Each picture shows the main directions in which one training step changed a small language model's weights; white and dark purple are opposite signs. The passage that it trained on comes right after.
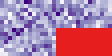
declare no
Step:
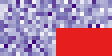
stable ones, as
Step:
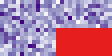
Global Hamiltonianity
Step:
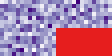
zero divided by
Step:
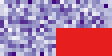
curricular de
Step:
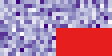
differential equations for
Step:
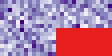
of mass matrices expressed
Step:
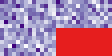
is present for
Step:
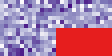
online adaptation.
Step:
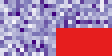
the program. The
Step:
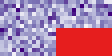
atoms. Here,
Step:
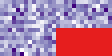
\right )
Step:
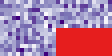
dispersion equation is given
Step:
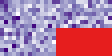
this relation is
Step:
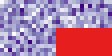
these plots.
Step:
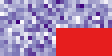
et al.
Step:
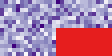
йил 8
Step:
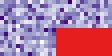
the present calculation the
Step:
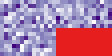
- Impresora
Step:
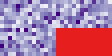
тока на
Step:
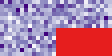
large. An
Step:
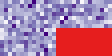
The proposed noun
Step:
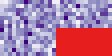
is variable at a
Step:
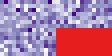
distributions represent narrow
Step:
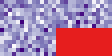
and Electronic
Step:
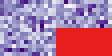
bir qator
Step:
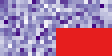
The first test we
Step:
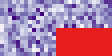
albeit smaller
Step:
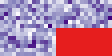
the driving force
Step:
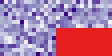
Capital and
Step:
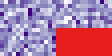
when applied to this
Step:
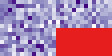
con un número
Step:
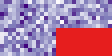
or usable
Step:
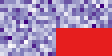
In one of the
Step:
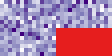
critical components for radio
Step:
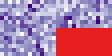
the absence and presence
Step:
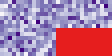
way for a user
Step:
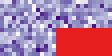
, \quad
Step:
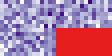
elements with more
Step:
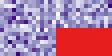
but it has the
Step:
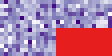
mais pessoas
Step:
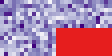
de ligamento
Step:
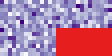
luminosity and the optical
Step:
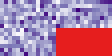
em agosto
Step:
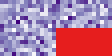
does not affect the
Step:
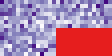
ball at
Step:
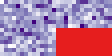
of foreground
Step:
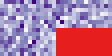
national content,
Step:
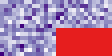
to excite multiple
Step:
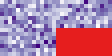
v priemere
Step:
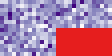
5 Удари
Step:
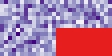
electronic state generated by
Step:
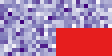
linear phase detuning
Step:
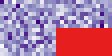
second overtone
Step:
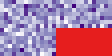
Bu zarar
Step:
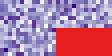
neutrino decays is
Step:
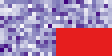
o Estado
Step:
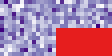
consumidos - em
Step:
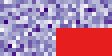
here also has higher
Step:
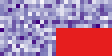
la banda del
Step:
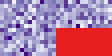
the target proton spins
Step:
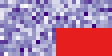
del todo
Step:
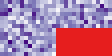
output of a
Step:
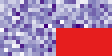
bosons is
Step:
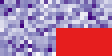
Candidate of
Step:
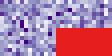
$\omega$ on
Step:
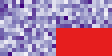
parent compound
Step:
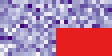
Comparing these
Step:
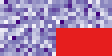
can be split into
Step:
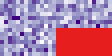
quark parton model
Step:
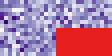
this note is to
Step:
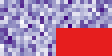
Eridanus region
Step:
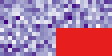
of this term is
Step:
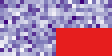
this corresponds to no
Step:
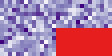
to any notion
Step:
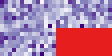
intermediate screening
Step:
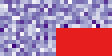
Such inference has been
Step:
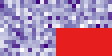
power system transient
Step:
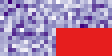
en (via
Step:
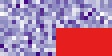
cities to cover
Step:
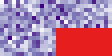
more types of nodes
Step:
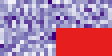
far. For the
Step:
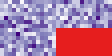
its relevance,
